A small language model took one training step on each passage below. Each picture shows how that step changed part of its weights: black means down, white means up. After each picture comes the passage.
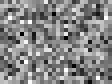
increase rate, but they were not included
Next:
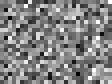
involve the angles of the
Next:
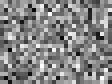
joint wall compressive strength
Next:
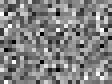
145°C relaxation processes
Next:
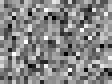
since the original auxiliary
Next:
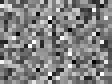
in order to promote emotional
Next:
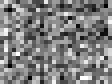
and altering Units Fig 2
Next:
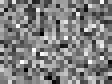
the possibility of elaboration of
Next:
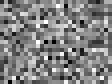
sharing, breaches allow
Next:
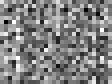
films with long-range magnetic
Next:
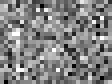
Real-World Data.
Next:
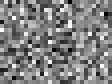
solutions can be designed to promote
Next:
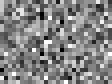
enables uniform loading
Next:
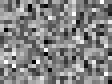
procedure due to its large relative
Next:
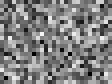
a relative phase difference of zero, they
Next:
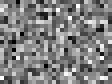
breaking after inflation takes
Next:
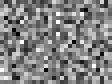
It should be said, that
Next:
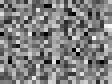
In Section \ref{sec:
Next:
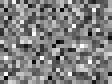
the sub-computation into the
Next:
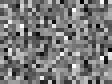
$\checkmark$ &
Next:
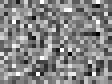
properly maintained active and
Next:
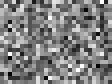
*T. triandra* for
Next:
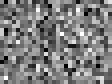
wall? # For
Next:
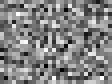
signals enable real-time
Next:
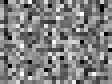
(p. 458). The framework
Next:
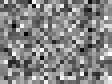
anisotropy [3,
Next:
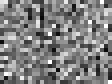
with the goals of sustainable development
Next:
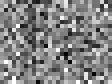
the growing medium is much
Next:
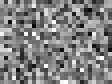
computers. A similar idea had
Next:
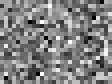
g} \leftrightarrow
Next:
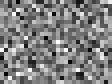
leaves per plant was observed
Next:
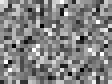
with analytical studies on the propagation
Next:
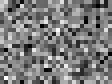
and upbringing of preschool
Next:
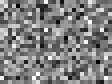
as relevant to metaphysics as
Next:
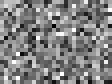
the forefront of
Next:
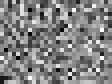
environments and handle multicultural
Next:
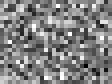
maximum temperature at the barrel
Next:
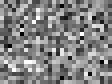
The fact that even metallic systems
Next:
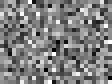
Literatures "In
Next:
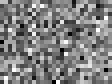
affecting the BOS concept adopted
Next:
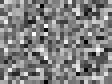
chemical treatments for clay
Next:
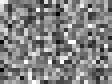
is closely linked to the
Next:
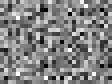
finally punishment on law
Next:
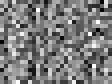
the knowledge of the authors no literature
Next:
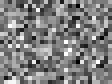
come out from skin about 1
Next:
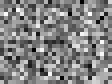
any kinetic energy is negative then
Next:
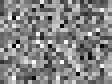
Images were randomly selected from
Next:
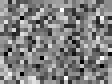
Aslışen &
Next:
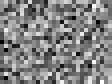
study. The clinical parameters
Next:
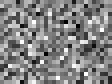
standard at each time point.
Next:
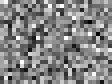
inclusion classroom alongside with
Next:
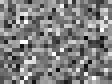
auditory canal with
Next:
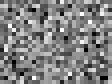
matter models and testing alternative
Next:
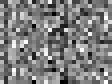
E. Oras, K.
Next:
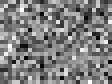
order to build up the final
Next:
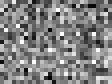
the institutional structures of the
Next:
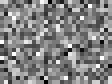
Correspondingly, there is
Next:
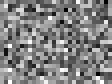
pressure was monitored using a
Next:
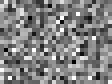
and the path planning was carried
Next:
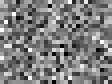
NbS. These key components
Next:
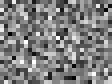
a great role of recurrent
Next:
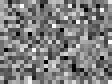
where \begin{align}
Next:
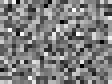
data following the pattern expected of a
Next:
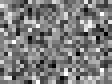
using Empatica E4,
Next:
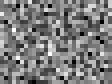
N.-B. Chang,
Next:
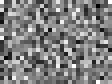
but it predicts also many missing
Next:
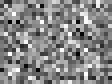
accurately fitted by the sum of
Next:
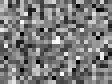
management) capacity of EU leaders to
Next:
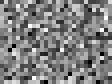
an optimum rate for the composite
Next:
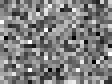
of an individual, aspects which have
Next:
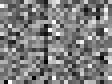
evaporative cooling of
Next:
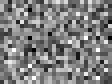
that would prevent them from performing
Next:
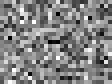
networks require many parameters to be specified
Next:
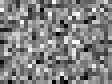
must check if the user is
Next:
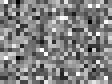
involve suppliers at
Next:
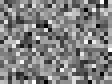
by SSDM having a maximum
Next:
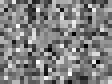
the he distributions of delay times of
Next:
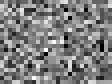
epic thinking,
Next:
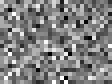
show marginalized distributions, while
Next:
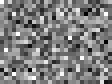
tandem with the body's natural
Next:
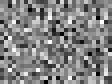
interesting and relevant topics for
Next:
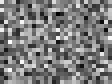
they have no conflict of
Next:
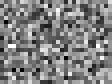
1\right) }\left(
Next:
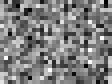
by dipping method with immersion
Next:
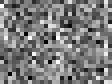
dyes Mohamed
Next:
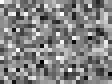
nurses which include,
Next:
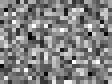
building details with a plane
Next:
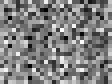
the normal (NA) and
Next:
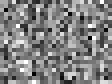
the value of a continuous field
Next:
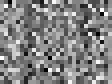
in Part 13, the user may
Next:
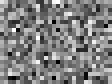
are presented in Table 9. The result
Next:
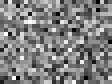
seek to get from employee the
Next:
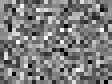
$p$-value is
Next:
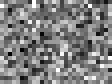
2 K (they are approximately
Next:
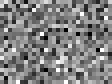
such that the center particle moves in
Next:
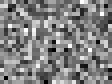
nucleus. They did so by
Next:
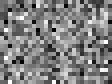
work of participants and will curate
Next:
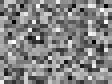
confirmation of NPO
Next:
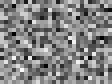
high-grade edible oil
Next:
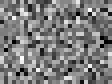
particle $R=2$
